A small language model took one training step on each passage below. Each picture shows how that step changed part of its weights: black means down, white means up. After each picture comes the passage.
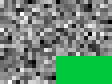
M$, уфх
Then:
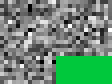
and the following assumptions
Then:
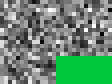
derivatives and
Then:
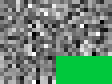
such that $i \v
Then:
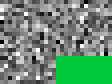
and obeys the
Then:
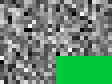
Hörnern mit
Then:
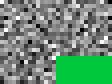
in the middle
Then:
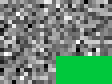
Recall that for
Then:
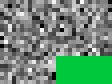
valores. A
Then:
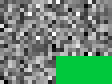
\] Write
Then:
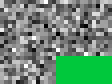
we note that proper
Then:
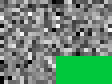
in the light of Proposition
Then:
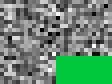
general produce a solution to
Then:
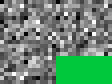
\tG$ and
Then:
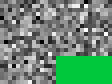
and Geis in
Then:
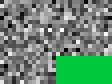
A vitaminiga
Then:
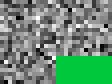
a toric variety
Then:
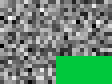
by $\l$. Then
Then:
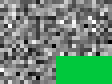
como deveria.
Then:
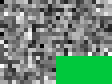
dos ativos de
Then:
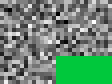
outputs the ideal
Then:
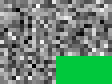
factor larger than
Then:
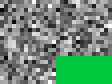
decay rates for
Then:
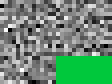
for a random
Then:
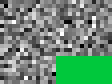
sistemov za
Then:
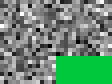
through observing
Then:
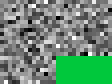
their duties in the
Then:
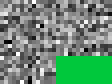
avantages et
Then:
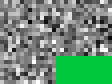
an abelian extension
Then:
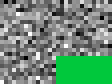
fond pentru
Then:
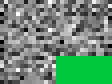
\section{Proof of
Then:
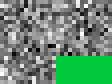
year is Page
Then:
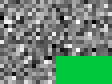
\leq C$ for all
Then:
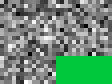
that way. \
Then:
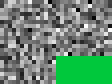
Mereka kekal
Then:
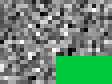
x)$ is a sequence of
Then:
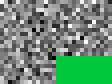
denote the infinite series
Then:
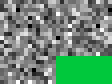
large deviation
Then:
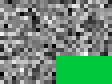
cartesian and the
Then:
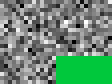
on the territory
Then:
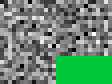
When analyzing
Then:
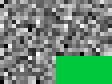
positive on non-empty
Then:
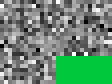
where the last equality
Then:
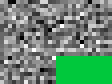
can be written
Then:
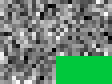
paper comes from the
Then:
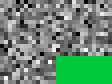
on $V$. Since
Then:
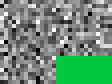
one unique non-empty
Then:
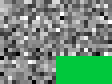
of bricks.
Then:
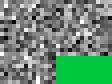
do sistema
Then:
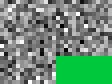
are defined by %3
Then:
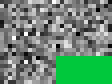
found in Lemma 5
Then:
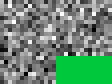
za uporabno
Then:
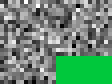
many studies
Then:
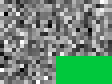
that $M_n$
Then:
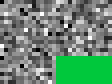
note we shall prove
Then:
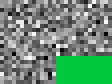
instance $f$,
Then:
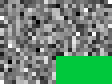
To conclude, we
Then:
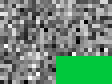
a mitjans del
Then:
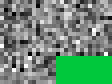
fikri bilan
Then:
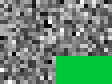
se manifesta no
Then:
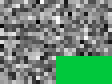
central limit
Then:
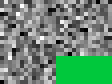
porous elastic case
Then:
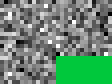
est sensible au
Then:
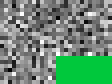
e Alder Thiago
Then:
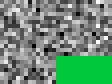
integers, let
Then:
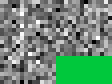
Up Among
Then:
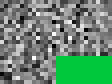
\widetilde a_{12}
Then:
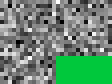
right every $Q$
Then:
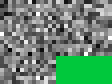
get acquainted
